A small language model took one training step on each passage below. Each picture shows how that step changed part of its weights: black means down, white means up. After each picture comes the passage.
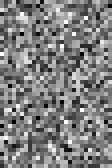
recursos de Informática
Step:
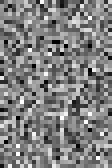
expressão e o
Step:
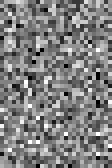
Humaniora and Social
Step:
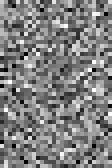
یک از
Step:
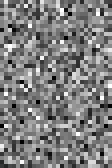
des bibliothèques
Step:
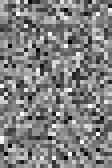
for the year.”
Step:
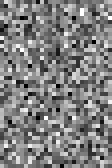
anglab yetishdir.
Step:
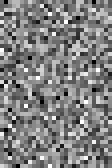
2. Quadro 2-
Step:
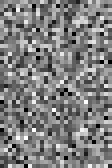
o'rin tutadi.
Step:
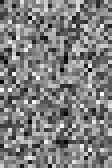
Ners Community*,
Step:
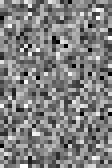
Gender ijtimoiy
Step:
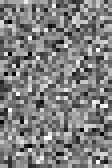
Xat yuzingni
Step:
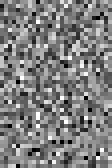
Politi M.C.,
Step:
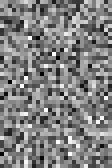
tipo 2 y otras
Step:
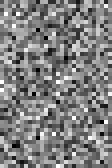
Corta (Isola
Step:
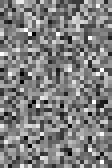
competitiveness of
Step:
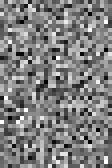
Such a strategy
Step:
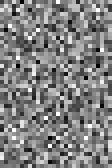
masyarakat selalu
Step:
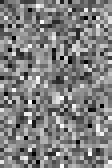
Vieja discutir sobre la
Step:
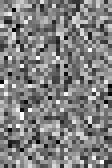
more holistic
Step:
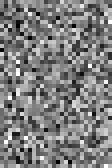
guru dan dosen juga
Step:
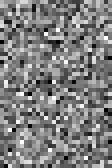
teng huquqligi va
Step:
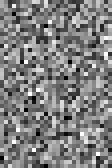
трансформацией в
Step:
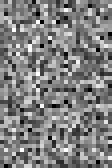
intellektual va
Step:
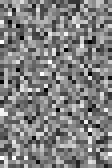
bor, deyishadi,
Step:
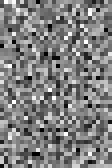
оптимизируют её
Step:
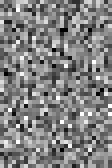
systems. The 2
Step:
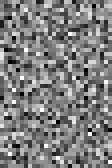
xizmat qiladi. Bu
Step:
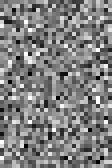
xalq tabobati
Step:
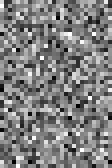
des adverbes: - le
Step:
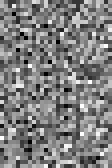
требования, то
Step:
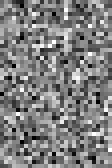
Fertil yoshdagi
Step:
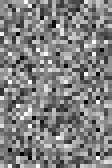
aspectos da narração
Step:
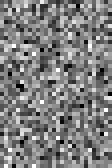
instituciones ha hecho que
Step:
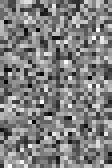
estudios anteriores, ya
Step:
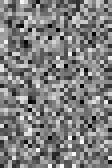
en kan besluiten
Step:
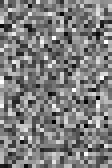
va o'spirinlik
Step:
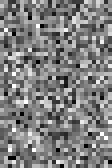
із загальної
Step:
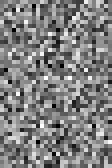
operasi perusahaan
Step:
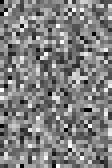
primul festival care
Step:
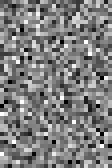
of the Ministry of
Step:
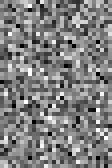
aplicação, tais como
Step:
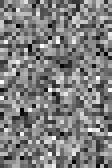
age and smoking
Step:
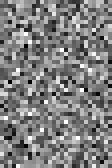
Lekin, ayni
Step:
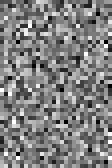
method, galagov
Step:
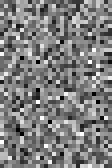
world of native
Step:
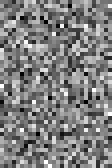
6. [Скаткин
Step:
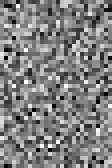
maka terdapat
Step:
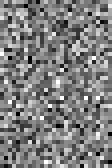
va uning artrofidagi
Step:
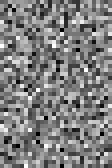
sem parar, não é
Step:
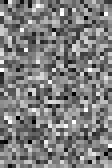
ham Hindistonda chop
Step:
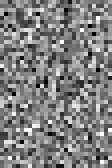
Frekvence lem iz
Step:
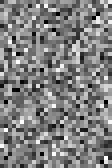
kann sich daher nicht
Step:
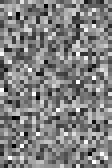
va rivojlantirishda ijobiy
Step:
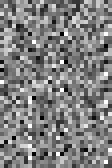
würde schon noch
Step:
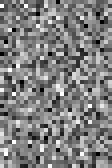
soddisfare i
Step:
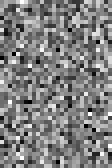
social. Keywords:
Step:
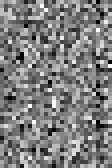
problemas derivados de los
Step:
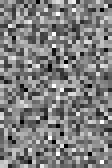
to be formed in a
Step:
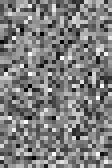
prófuð- um
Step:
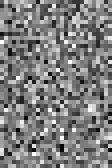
celles dont le
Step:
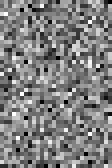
degan bir podsho bor
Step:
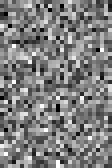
masalah. Pada
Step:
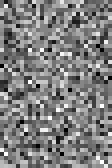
dass es zuhause,
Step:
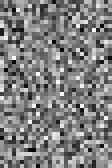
samarali bo'lishi
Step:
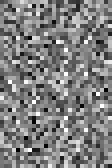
os conhecimentos
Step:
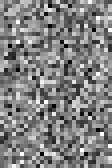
reale Umgebung
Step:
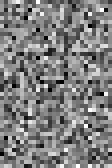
Caracas, the
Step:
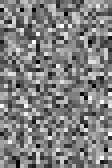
Shundoq ustimizga
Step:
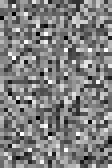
а за допомогою
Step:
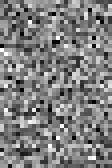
es comparen aquests
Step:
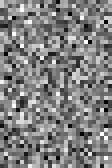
nome testa allo
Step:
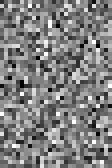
arab yozuvi turlari
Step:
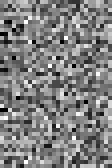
paulatino, sin
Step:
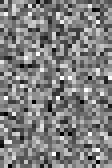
with transparency and
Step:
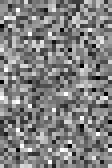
The Development And
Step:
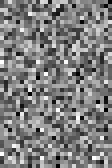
de alfabetização
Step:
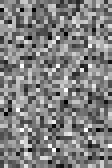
Shu bilan birga,
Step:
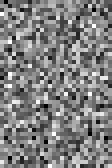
gouvernement central
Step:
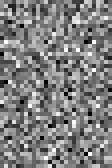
isolates, from the
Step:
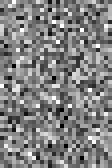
large engineering
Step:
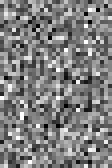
va iqtisodiy xulosalar.....
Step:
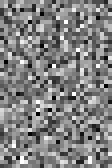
berish vositasi
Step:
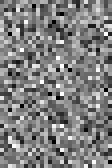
o teplotě až
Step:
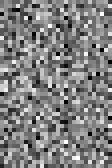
da mãe quanto do
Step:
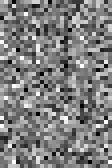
из $F \times F$
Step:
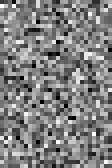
qilishga intilib,
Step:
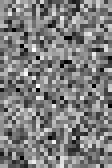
temas relevantes por
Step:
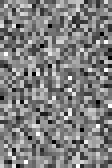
kirabolja az
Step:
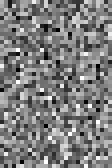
других городов
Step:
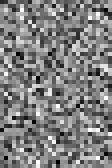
adanya tanpa
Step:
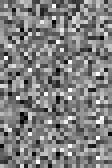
to the multipart
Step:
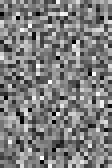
muhandislik va
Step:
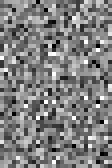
Car ces peuples
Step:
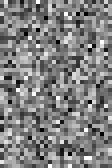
pueda sustituir el
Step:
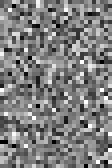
va uyg'unligiga
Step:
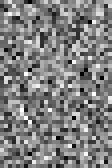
que en los animales se
